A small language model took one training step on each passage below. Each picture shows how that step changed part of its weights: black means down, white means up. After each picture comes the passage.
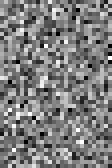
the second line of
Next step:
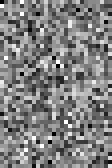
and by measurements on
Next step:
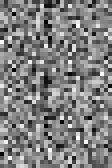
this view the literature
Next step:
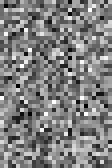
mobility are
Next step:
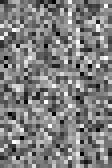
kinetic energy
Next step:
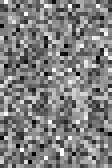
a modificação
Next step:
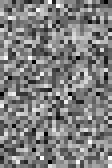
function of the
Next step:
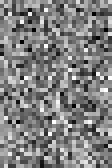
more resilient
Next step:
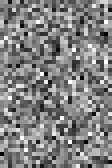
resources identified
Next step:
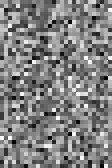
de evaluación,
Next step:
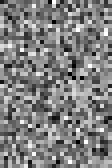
influence on
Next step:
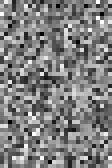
only be attributed
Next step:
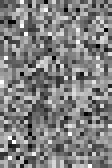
and $w=
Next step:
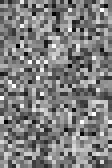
grade between both
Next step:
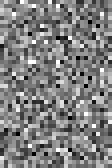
width. Figure
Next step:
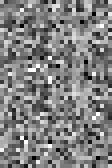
emission as a function
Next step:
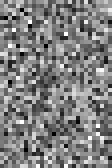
The plant material
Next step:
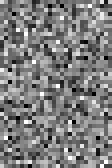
We omit the
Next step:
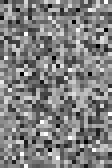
and strategic plan
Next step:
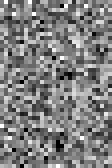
plane α
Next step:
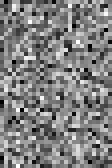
Brand cultural
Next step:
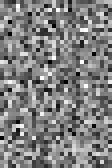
received funding
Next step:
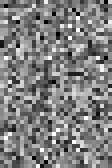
there are a few
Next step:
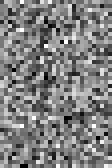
the work reported in
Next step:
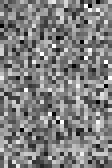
and stannates
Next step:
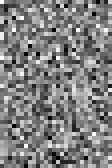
as the examples
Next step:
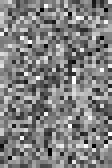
from this last
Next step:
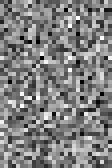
lack phase
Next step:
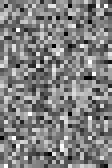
is then transferred
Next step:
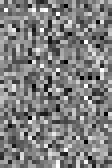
accreting at
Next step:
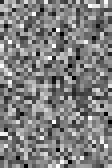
method yields,
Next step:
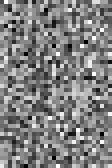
is designed to
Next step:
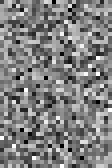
tool and reported their
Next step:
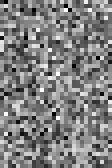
of a stateful
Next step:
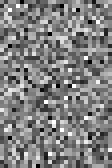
a point-based
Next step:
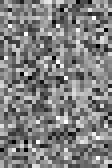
and task performance
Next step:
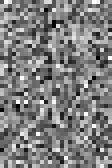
design. It
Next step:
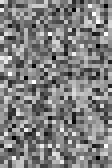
term in the
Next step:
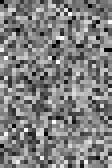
of the spectrum
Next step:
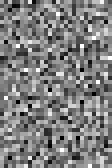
au travail
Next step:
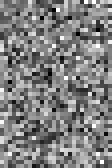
in June
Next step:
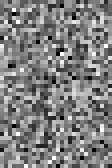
not approach the
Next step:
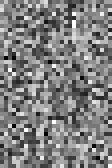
from the relevance
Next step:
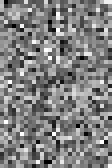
new features that are
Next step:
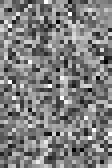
well they can
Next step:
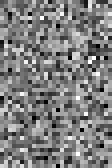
Scale bar
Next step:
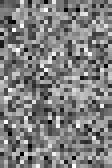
of $t =
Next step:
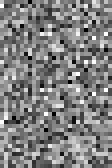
reagent through
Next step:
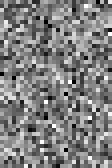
exhibits a
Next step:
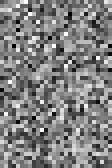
of them are.
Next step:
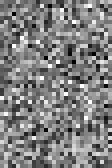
at the sector
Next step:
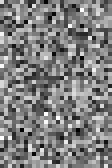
in frequency and
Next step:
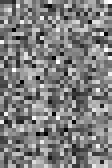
article states that
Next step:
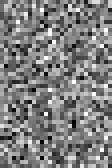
for continual
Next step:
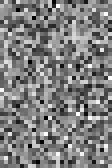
of objects in
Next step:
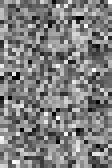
S. and
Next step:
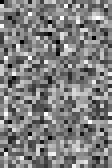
no indications for
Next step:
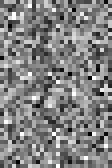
shows how that the
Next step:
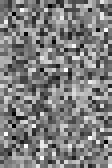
to the dynamics of
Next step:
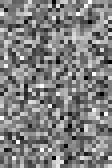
energy is around
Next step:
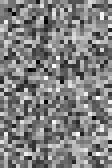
the total power
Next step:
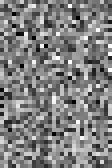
onto the dynamics
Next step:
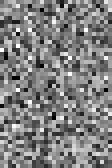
construct. Research
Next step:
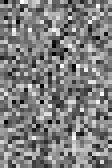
for gluons
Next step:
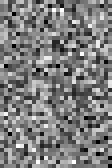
for the case
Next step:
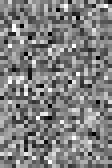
as keyword
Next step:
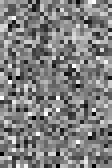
which were formed
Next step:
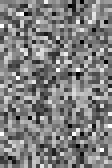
Performance in
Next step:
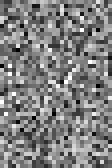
of Khyber
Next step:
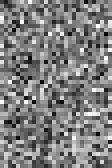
family have
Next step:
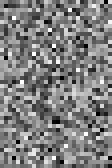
features are represented
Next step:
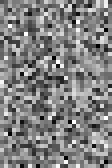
and developed a
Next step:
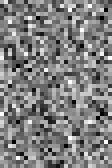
genera valor
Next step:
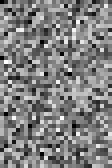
effective good practices
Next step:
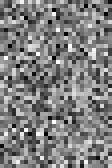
of the 3N
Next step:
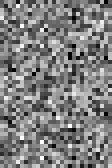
For example, the
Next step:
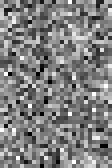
de resistencia
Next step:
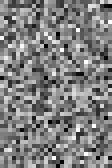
it is for
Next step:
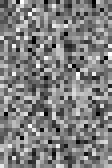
are discussed above.
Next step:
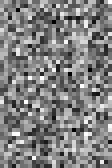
MOS. In
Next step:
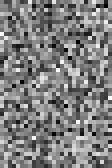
on Teacher
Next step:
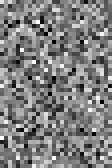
valve) and
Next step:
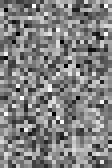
and infinite
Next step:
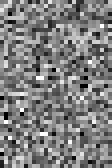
targets without
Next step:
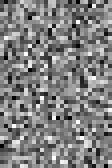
trained on two
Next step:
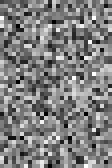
equipment on
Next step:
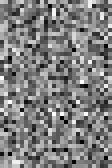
the LSB
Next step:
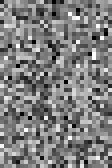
of interactive
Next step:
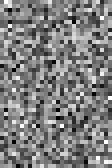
study will help the
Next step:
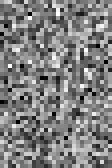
of Economics
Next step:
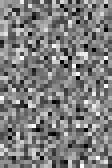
during IBP
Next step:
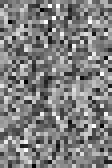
this analysis.
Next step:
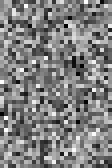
change in the effective
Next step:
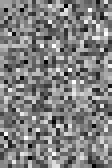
autonomía y
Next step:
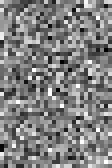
seats or
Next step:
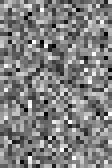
diagrams below
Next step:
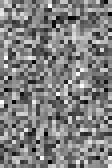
increase of the
